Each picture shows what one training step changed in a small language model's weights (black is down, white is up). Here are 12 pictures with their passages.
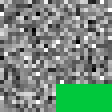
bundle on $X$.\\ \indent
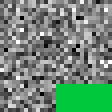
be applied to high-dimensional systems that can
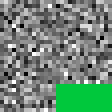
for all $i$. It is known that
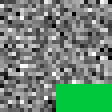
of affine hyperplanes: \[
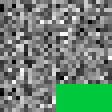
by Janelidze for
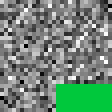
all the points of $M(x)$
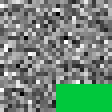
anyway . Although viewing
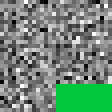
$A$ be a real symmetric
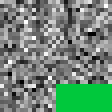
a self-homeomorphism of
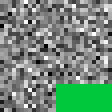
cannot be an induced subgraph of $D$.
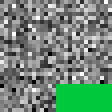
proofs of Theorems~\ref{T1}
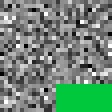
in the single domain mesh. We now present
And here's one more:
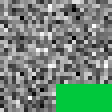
performed considering regular potentials and allowing
